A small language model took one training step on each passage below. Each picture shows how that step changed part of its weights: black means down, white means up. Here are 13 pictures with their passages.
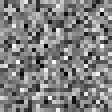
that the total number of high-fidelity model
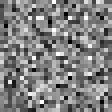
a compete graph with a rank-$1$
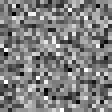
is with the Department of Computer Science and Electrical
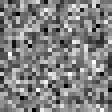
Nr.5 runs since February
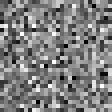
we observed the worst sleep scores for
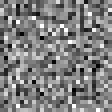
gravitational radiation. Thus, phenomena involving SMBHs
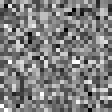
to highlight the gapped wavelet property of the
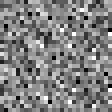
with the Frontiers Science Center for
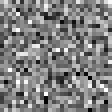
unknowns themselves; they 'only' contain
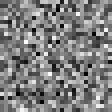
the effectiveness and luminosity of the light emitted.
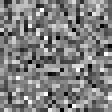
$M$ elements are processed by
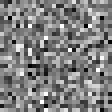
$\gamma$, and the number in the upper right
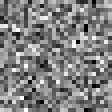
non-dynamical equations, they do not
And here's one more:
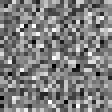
strongly from stable rank. Discussion on these results
